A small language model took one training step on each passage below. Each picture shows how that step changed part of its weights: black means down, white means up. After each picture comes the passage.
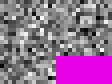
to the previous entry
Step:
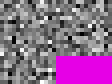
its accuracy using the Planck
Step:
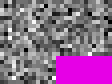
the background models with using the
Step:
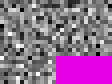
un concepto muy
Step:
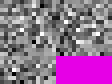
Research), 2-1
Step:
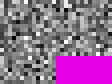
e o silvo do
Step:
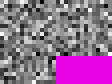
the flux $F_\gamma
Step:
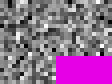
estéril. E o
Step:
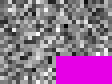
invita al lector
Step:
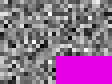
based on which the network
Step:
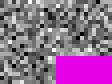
increases by 9 MeV.
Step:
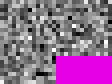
fact that all space and time
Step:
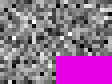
flux. This method results in
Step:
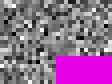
$\delta m^2
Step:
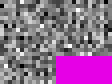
base frequency of the gravitational
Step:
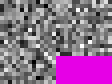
are useful for better decomposition.
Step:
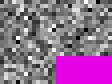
и производными , а
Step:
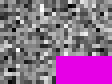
and constraining the sum to
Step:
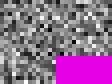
factor, $\ell_{\rm
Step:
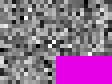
the assumption that quantum computer is
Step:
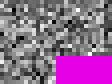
the gas excitation, using the
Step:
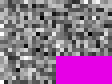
Bu istiqbollar
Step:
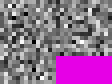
inclusive 1-jet
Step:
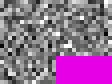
(for one of the dual
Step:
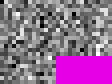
e de prevenção
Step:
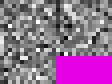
op. cit.
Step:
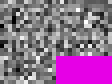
is caused by the diagram
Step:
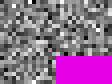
the parallel transporters
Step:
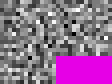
отражается как
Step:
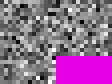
вправу відповідно
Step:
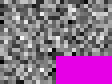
\caption{Realization of
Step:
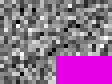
das crianças, os
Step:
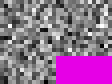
A., GREVE
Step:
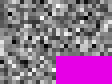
4. Hodiyeu,
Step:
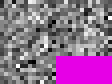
think that, at the
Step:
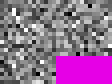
xenon adatoms
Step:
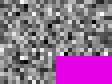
het private label,
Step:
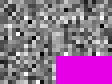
that are resilient to
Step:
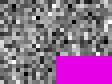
of the analytical results,
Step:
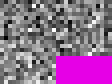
the convecting layer has the
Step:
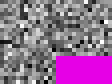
closed-form for the
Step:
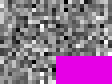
terms are computed once with
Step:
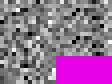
differential brightness temperature $\delta
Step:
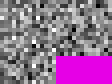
cases), and the fewest
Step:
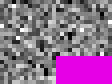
под названием
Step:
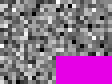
- PROGRAD/
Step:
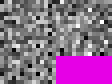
and the closed-loop
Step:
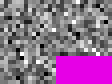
avait pour but de
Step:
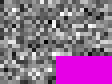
protection sociale, le
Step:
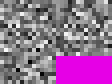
олиб келади
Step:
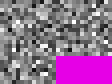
notation adopted here is
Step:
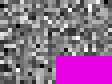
the regional industry.
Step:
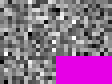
work will benefit from
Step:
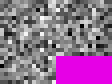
so far no experimental verification
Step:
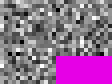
storage ring The
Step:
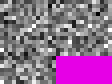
the flow characteristics of
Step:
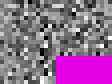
требует системного
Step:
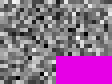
structure $\CA$ is
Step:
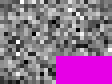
la segunda imagen,
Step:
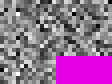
Узбекистана и
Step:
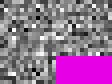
diagonal matrix containing the
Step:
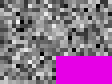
insonparvar) –
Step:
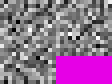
splitting the emitted
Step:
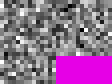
similar to those reported for the
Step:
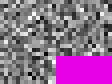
Altogether, the
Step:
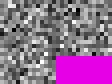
en predecir o
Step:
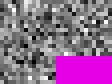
d'une stratégie
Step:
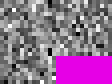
institutions. The role of
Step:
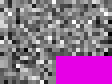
materials have great potential in
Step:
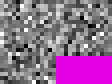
a penalty function for
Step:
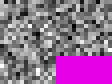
Observatoire astronomique
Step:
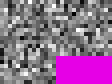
month = apr,
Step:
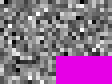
ekosistem ekonomi
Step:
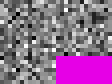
are coincident with
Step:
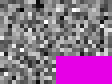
at the Budmerice
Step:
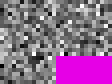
7. Labov
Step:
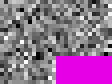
Any instanton background
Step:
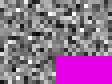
является ключевым
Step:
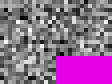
data obtained by us and
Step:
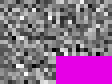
percent (right), for
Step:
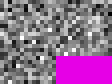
up with 31 candidates.
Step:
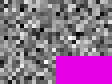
la formation et la rétention
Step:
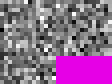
deverão conter,
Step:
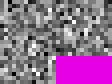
excited the QD with
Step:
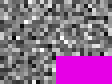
have proposed a phenomenologically
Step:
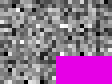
Custo Custo
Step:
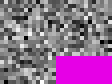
może być
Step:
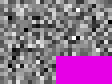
\cos \bigg(
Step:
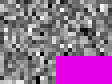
to the memory registers
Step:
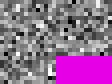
allow a comparison with previous
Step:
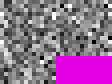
IEEE PES
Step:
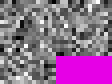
field parameters differ significantly. This
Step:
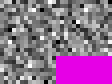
incoherent average of the
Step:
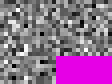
xalqlarning xaqiqiy
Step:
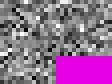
государственный медицинский
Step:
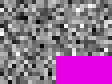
(FIM). De
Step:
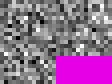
but twice less number of
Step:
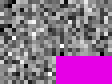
check that. Even if
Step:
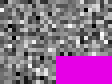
depending on how many
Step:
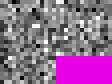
the first packet with
